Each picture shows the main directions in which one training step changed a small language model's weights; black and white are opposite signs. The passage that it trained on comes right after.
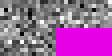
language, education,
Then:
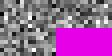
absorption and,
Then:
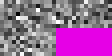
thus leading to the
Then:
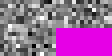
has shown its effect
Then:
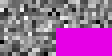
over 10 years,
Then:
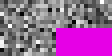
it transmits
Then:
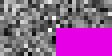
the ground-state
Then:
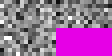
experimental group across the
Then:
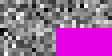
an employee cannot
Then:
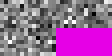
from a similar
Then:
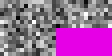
contracting out
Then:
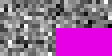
stellar system.
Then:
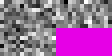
due to the mass
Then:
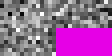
loaded at their
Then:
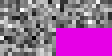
show the performance of
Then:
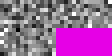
properties. We present
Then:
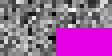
& Agab,
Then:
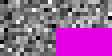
gas prices
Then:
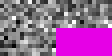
and standard ones
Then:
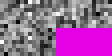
offered modes of
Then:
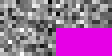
detector characterisation
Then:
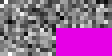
n$. In fact
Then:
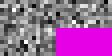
is solved
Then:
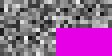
the performance of
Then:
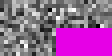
in life satisfaction can
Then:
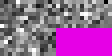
realized by AI
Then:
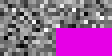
The calculational details
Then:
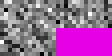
school students in
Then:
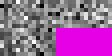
reflected in the
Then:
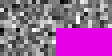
and learning of
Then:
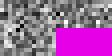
H}$ in the
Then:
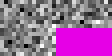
performs equally
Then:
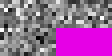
period of time.
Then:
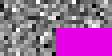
semantic classifier
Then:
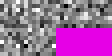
which point to
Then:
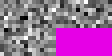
include the jump
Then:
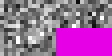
the case as shown
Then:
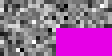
the body in
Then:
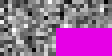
Bessel function
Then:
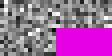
showed a standard curve
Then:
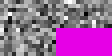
Rate of
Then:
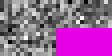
in the real
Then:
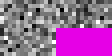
participants' gender,
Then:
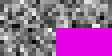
as in the power
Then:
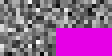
most of them
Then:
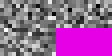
pattern can be observed
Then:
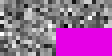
two continuous parameters
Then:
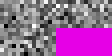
ongoing loss
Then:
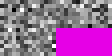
is functionally determined
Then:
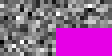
will branch off
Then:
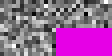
para) with
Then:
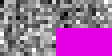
contains the contribution
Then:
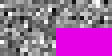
verbal or
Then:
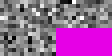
at a more constant
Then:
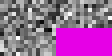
complex amplitude encoding
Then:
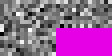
new light on
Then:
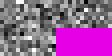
after the appearance
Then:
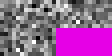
may be available in
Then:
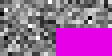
paper, we
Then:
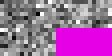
Reforms To
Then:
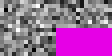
the conformational
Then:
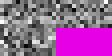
models to implement
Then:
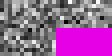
in the final
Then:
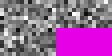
new flower between
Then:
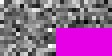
due to non
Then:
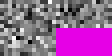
two parameter distributions are
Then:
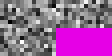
0$, the Hamiltonian
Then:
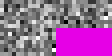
the points for
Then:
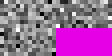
specific method will be
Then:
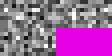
those utilizing
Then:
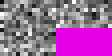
be useful to describe
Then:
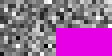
these systems deliver
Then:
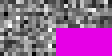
ST method
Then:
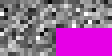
this, we again
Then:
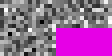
Personal data
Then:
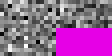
the value foundations
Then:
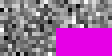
of specific places
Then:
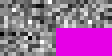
no superpotential
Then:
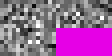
behavior properties as special
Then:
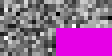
the balance
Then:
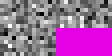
system model is
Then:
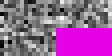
concept to be considered
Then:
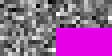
bank loans
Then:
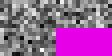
in this study,
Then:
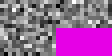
is probably using
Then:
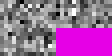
also another way to
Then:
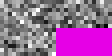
from wherever they
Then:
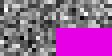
the measurement results,
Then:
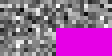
results of experiments are
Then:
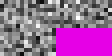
follow a specific approach
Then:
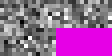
for the dot
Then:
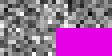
in Benue
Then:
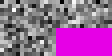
is acquired
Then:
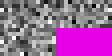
of fast
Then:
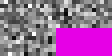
5 is set significantly
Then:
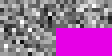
for the most
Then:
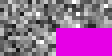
1$ and
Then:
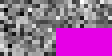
(and so does
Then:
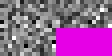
high momentum parton
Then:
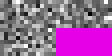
connected to increases in
